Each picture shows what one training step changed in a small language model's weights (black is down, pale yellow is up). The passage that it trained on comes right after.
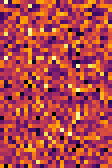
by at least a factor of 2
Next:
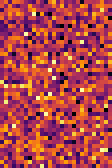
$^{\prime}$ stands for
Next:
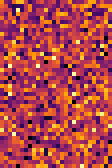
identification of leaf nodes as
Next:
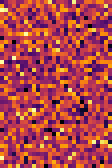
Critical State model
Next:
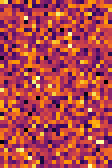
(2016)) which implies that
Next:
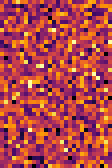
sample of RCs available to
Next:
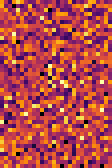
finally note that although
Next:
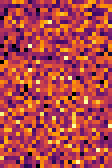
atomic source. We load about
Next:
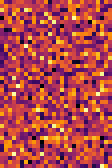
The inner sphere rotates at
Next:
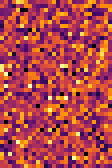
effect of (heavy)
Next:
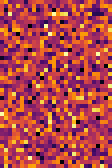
to \emph{verify} that
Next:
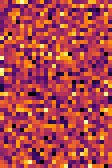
invariant. Topological complexity was
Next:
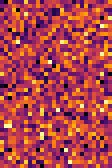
We can ask about counting
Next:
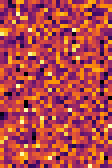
useful to determine whether or not such effects
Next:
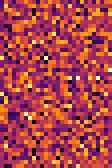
a frame sequence with frame bounds
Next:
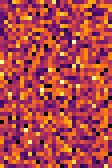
uncorrelated transitions from
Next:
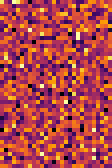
cookie called ``(Fig)
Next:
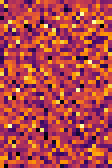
we can chose any direction between these
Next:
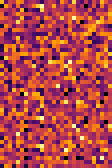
suggested that such environments
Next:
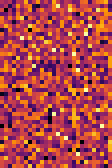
matrix \m{P}, which
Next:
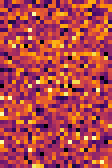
the official one used by the
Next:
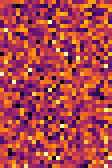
position ($x$) of a pointlike
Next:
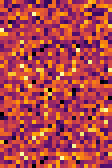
the asymptotic density of the solutions of
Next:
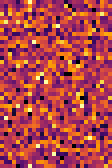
the Klein-Gordon
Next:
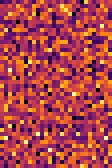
located at the horizon of
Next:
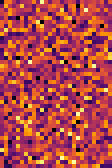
contain a comprehensive dental
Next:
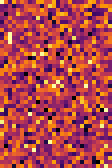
bounded domains $\Omega$ in
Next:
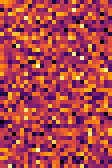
S\in \mathcal{F},
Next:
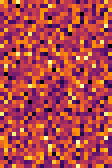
to a too fast muon
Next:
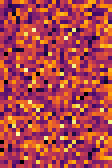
fully transmitted from one side
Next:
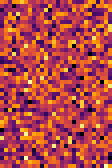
must be zero. From this follows that
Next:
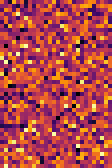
We know that this metric can be
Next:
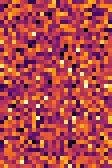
$\mathcal{M}_{\Lambda}$, the
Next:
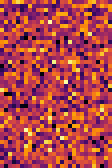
evolution. \newblock {\em Journal
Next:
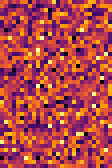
range of areas in physics and
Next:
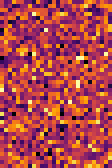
the cross-section for a QCD
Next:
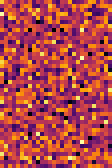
\leq \lambda_i \leq
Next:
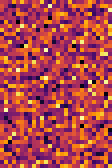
neural network that outputs a
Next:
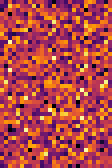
indices. In this context, the
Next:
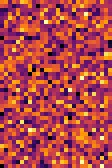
has a piecewise linear
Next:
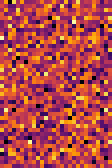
if $x\neq y$ then
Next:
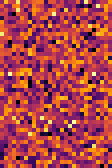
misunderstandings. C.
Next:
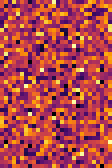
we denote the {\it isolated
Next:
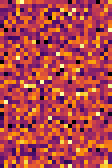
will work for all $n$. This
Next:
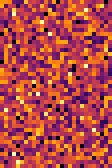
subsequently diverges to
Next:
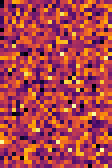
Research and Development
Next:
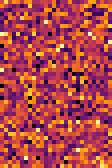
of the network over which the agents
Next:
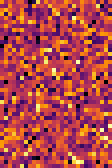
atoms, have dealt with
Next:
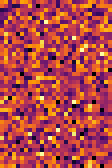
has been estimated to be
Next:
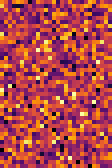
summer day. Positive values
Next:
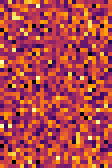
Rietveld analysis on
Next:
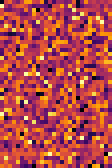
while persistent cheapness
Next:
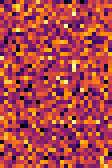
polarization in the matter system which is
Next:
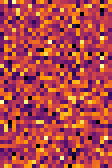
for every infinite sequence $\left\{
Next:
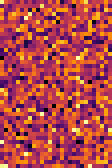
tabletop exercise
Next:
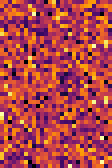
$TE_j$ when the
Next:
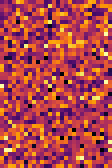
more than one ionization stage
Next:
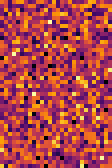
fixed points). The invariants under
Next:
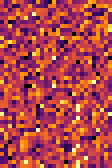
the cases described here is based on the
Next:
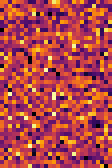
$K$ there is an embedding
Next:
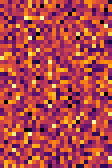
\ac{ue} to maintain
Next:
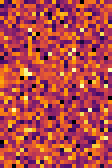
each extracted disk regions, and
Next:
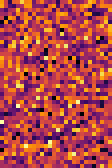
is different from $\cF$ but
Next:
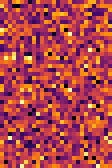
summarize the results,
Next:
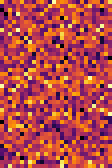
every finite digraph
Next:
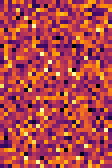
P')=\lambda$, hence, by
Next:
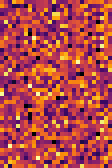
trained in other domains,
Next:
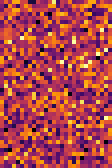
$\MM$, starting at
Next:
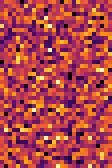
long been observed to extend beyond
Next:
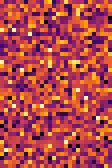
and photonionization-induced)
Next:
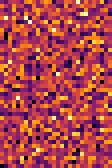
second arms will shunt
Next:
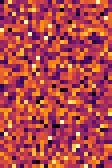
as frame-dragging,
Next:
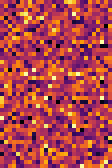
$\nabla$ is locally represented as
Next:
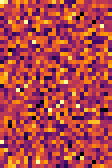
the possibility to screen the
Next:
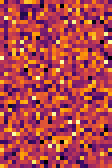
the lunar accretion process
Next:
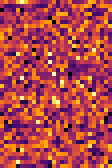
found narrow band RBMs
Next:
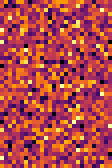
note that in this class of models the
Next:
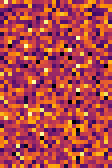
of order 9, and a resonance
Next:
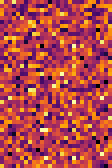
{\em spatial}. ${\cal
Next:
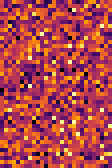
the model. If one adds the
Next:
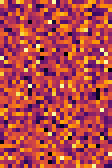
representation is constrained by the geometry and
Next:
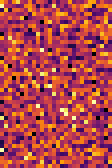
energies obtained via exact
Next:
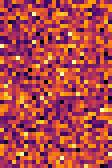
the coverage of the same energy range
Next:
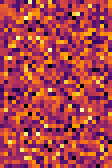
n=3 \begin{center}
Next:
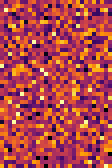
age difference or differences in the
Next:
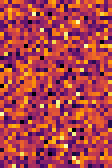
$% \Delta $). We consider
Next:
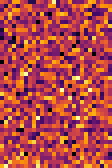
$\mathcal{J}$ with
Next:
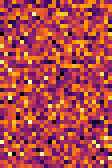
the Hilbert space, and any
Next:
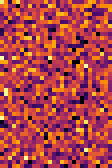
to sums over high-dimensional
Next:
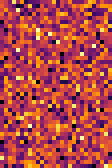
Data show almost a linear relation between
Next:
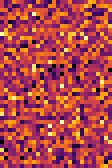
the model's predictions and the
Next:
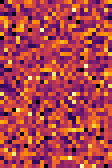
first group. 4.VCG
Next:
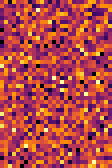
security updates, which
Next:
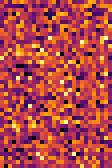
respects the product, that
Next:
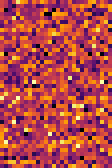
always deep inside the
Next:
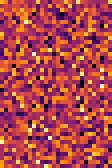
charm has a much larger mass
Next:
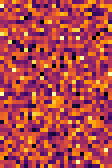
ergodic theory.
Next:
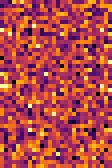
TaVCrW from
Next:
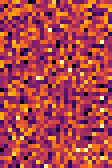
$\langle \Omega, E
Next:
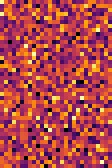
\end{equation} Put
